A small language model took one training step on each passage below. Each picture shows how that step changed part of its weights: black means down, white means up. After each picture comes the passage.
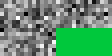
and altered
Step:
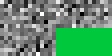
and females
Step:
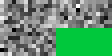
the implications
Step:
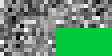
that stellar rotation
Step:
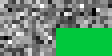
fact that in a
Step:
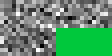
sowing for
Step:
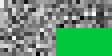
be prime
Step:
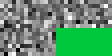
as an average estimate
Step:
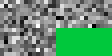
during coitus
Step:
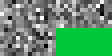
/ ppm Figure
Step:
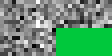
shape of
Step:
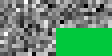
(date of
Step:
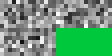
correlation is reported
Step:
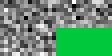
experimental search for
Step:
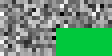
reading connection
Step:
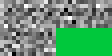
harmful content
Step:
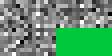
each component's
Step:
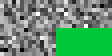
parametrically on
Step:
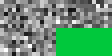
analysis, expressions
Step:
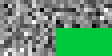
que houve
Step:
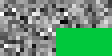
selection in
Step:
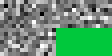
1) maps
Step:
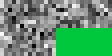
that in its
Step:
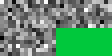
with 2 plant
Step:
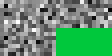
та рівності
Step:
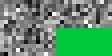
Code and for
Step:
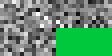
hand, uses
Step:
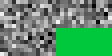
value for a
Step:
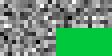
не имеет
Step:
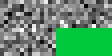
Press. -
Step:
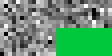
limited land and
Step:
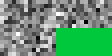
the emergence
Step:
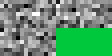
و با
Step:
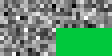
illustrates the
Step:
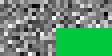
graphs the
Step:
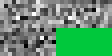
medium is defined by
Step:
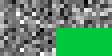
c} \sim
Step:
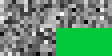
the merged
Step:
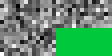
and a learning rate
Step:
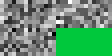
the calculation of
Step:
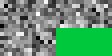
while in all other
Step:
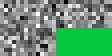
determine the origin
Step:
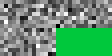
measures of
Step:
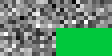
simply implies
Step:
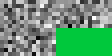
style of work
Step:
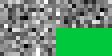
skoring yang
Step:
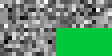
skill that can
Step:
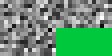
а) по
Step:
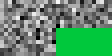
water. The
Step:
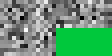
mean field case
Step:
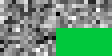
the physical appearance
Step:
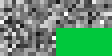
in a strongly
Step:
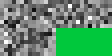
to the observed data
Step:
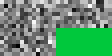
4: Job
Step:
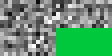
The evidence
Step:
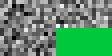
LF field.
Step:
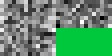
the region where the
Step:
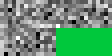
tensionless is
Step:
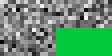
paper was written
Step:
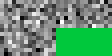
water tank as
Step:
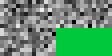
and section below the
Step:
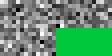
cases. In addition
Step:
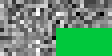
gravitational events tend
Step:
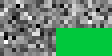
que assegure
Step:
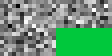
et al.,
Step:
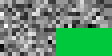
number of gates
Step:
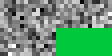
control of the effective
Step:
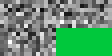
Co, or
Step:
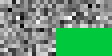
size of this energy
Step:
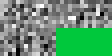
regional needs,
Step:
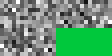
important information of
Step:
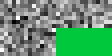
rate of the
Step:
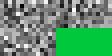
Beta 1
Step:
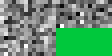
the parties.
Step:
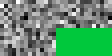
available online for
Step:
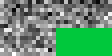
and $\tau$.
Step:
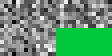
constant probability of
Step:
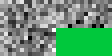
of the educational
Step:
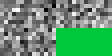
height every 2
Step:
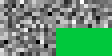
vast research has
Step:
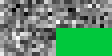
and press
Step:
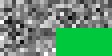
in the dynamic
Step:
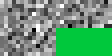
stages of the
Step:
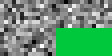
oscillations indicated
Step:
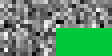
as seen on
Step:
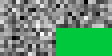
belongs to
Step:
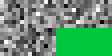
this point we only
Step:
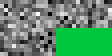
leading to a
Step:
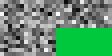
libraries is
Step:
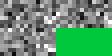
The quality of the
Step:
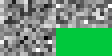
the shock strength
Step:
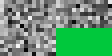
is capable of
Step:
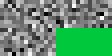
e integração de
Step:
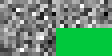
huge number
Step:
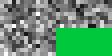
finite number, both
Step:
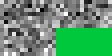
(see the data
